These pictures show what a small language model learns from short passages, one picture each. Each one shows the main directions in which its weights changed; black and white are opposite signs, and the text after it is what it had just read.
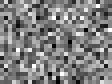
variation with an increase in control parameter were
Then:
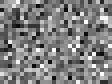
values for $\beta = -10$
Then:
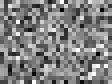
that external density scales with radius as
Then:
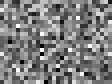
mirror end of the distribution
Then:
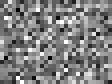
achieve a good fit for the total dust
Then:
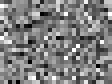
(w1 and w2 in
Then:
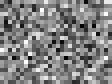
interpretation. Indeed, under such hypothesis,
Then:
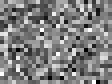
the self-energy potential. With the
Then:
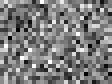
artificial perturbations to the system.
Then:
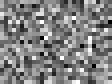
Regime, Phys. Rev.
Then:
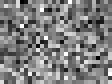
& \qquad \sum_{\bf x
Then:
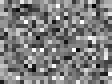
to other BL Lacs, and
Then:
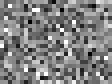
theoretical approach that claims that a
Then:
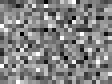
large negative constant added either to the Hamiltonian
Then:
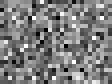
pronounced lateral
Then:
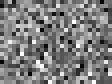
of the correlation functions at different sweep
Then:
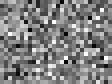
model architecture of FreGrad.
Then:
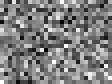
both on the plane of the galaxy and
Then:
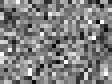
most of the activity occurs in a small
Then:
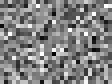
and after restoration. \noindent
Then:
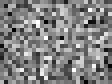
\end{equation} From
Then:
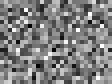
is nice to find it. It
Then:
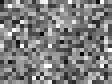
correction \begin{equation} \delta
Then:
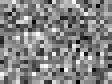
two point function is completely regular, without
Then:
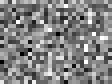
but in general, the parametric assumption is
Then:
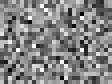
performance. (**f**) The
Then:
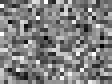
\psrzero\ in
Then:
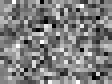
$k \rightarrow \{s,
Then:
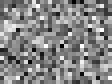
taken from the CLAS
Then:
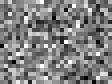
Ras-GDP or
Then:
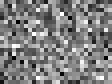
Appendix \ref{appd}. We
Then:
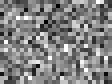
analogous bounds derived from a Crystal
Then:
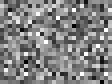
EEG and hence BCI
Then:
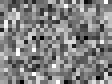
simulation results, they are mostly positive
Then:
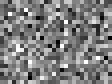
parameters mentioned above is contained in the
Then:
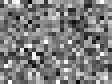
constant as computed with different truncations
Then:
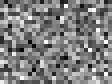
see that the curves for diffuse wall
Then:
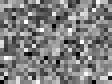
$\chi\rightarrow\infty$ the
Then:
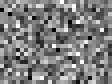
function of CineMyoPS
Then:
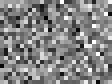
an electron-hole plasma. In the
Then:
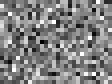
& \cellcolor{tablered}
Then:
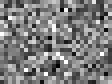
the total stellar mass gain track each
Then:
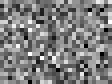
approximation of the stochastic SEIR model.
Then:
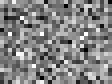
can explain the observed thickness of
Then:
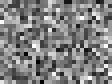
abundance of refractory than
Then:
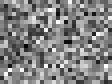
star fraction will be proportional to the fraction
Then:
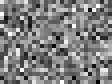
designed to be more general and
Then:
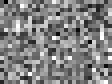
a higher level of awareness
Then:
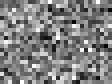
the ``blue'' MOT stage,
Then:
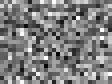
because of negative contribution of the nonlinear term
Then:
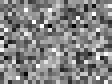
and the evolution of the PGWs
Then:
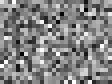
of existing methods, such as
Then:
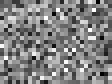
the masses for the 64 FSRQ
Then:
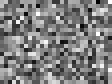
and $\omega_{q}$ as
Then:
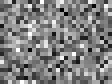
for the lhs and
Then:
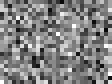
ability to incorporate various interactions into the
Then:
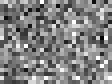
error often contains a lot of
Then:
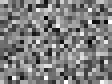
{Barends}}, \bibinfo
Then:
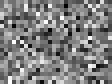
We will return to a discussion of possible
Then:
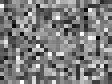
100 in the spectral range of interest,
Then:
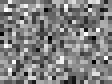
that the above function $c$ is
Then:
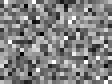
total number density and luminosity density of AGN
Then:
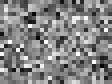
wire then has a resistance,
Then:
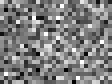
was Web page {\tt
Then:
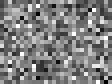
and hot-zone size according to
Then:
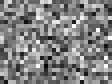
Y}$ is usually a finite small
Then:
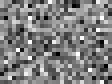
the distinction between the two approximations
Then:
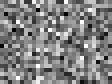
\ref{OMcoupling} includes the
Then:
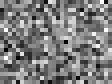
possibly unstructured proteins,
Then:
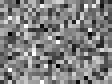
ones typically observed for the GRBs
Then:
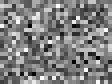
(SiNWs). As the
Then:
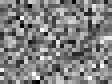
acts trivially, the system instead
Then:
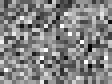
$\varphi^4$-theory is
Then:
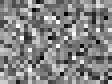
4: Kinematics of simulated
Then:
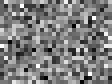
0$. The equality holds when
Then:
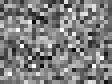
properties from the (sub)halo
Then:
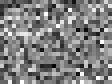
four predictions, only the first and fourth
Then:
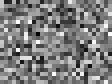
contribution of both Al and InAs is
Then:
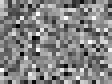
and Beyond, the Institute for
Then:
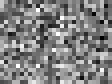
We use the Vargha and
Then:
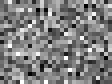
and foresee its impacts on structure
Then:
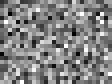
along with their observational detectability,
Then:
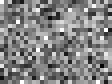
taken into account when the continuous initial temperature
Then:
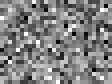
N}$. We shall reserve the
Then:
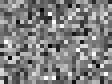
$\theta = 0°$, indicating that
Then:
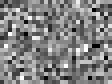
show that only the first term contributes
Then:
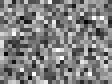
$\mbh$ is the
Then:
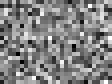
a very low value, say,
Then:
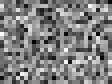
SSAs in $\ell p\to
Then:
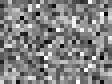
and within a predefined delay, otherwise
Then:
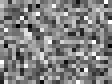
and the sharp difference between the streamwise
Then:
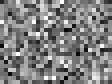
Klein-Gordon scalar
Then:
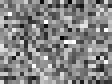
\section{Results} Results for the
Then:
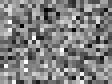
probable configuration are ignored.
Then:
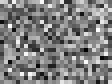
we have described the space of states of
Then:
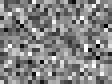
levels measured in the offpulse
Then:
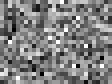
such energy condition on the matter fields was
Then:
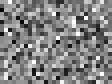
healthy tissue. For the surface
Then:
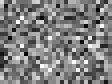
is difficult to invert Eq.
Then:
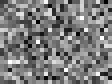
- \alpha} \rho(
